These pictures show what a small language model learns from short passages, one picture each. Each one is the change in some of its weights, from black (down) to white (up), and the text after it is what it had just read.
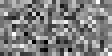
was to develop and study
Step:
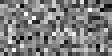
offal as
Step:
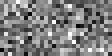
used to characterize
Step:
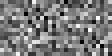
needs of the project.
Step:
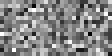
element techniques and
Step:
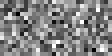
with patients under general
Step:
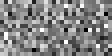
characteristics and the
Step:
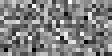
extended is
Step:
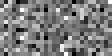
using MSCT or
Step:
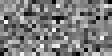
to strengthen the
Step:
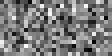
first, activation by
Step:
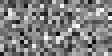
organic working
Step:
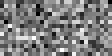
for GE's development
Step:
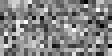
time Group
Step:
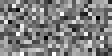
has been completed.
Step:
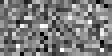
it sought to
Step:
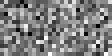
mood when you read
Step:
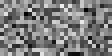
is seen. The
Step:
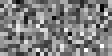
next steps with
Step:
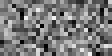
correlation with soil
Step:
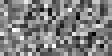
tries to reveal
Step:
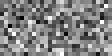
thought working
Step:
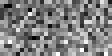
history of
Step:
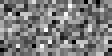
with very few
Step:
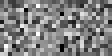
deg which has large
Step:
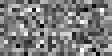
be scaled out
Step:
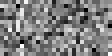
electrode performance.
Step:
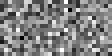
that the workshop
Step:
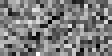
one of the critical
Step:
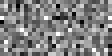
k \text{ from
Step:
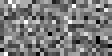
availability It is
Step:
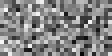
and that sends
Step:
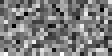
structurally complex
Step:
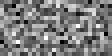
than two native
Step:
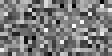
is the stage cost
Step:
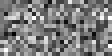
was reported along the
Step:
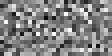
of necrosis
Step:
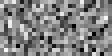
ethical approach and
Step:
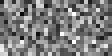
At least for
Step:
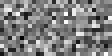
with a probability
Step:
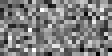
examinations. It
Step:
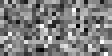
these are; soil
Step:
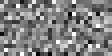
emission. Such
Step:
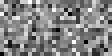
and implemented in the
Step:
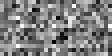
were recalculated
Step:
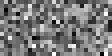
several days of
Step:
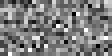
processing of the
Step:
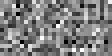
resulting insecurity
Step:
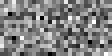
of society. The
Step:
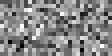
no blocked
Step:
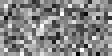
effectively plan,
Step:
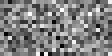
from the literature were
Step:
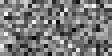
in the direction of
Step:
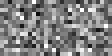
recommended seed
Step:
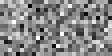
must be present for each
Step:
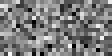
while qualitative
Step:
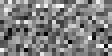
are interconnected
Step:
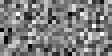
not done enough
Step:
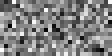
a number of significant
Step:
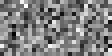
a not known
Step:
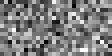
clinical disease.
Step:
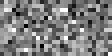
of ENT,
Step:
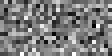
these extracts
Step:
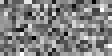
the trials are
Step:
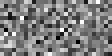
and the following section
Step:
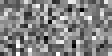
the less frequently observed
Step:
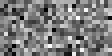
10 December
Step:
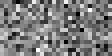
calculated by the
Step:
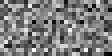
in foot arch
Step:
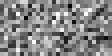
developed at a time when
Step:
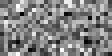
of carrier
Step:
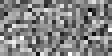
is in charge of
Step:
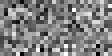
increase in the level of
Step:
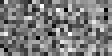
Even using traditional
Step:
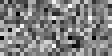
access control to the process
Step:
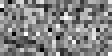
and graphs
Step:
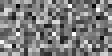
response. Figure 6
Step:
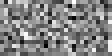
all individual participants
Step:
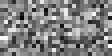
were laid out
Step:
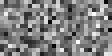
the event that the
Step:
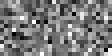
so as to make these
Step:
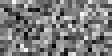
airports can
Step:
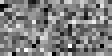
stiffness of
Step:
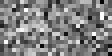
comfort by physical
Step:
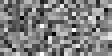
50 thousand
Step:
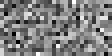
could affect the
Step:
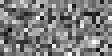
be said that
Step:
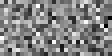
our current days and
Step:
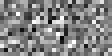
not taking into
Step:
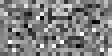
be due to the
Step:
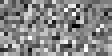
a little
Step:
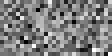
locality (H
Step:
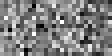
to explain the
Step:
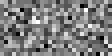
pathways of
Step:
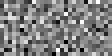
and the Problem
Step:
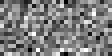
user interface
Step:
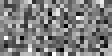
the annealing
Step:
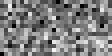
and underwent
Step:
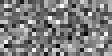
in virtually
